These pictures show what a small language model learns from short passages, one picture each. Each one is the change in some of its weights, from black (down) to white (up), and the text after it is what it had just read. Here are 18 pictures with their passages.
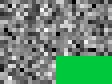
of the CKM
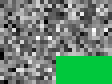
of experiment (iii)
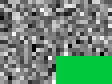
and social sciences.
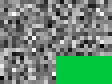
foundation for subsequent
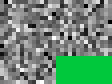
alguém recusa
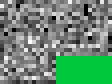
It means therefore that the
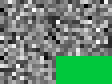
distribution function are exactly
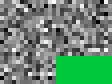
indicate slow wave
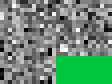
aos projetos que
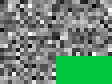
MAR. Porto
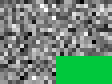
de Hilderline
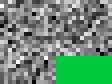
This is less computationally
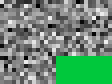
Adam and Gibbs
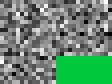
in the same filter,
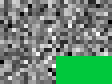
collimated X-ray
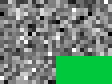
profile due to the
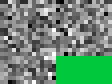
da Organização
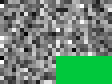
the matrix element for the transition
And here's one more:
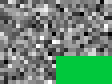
Además, se
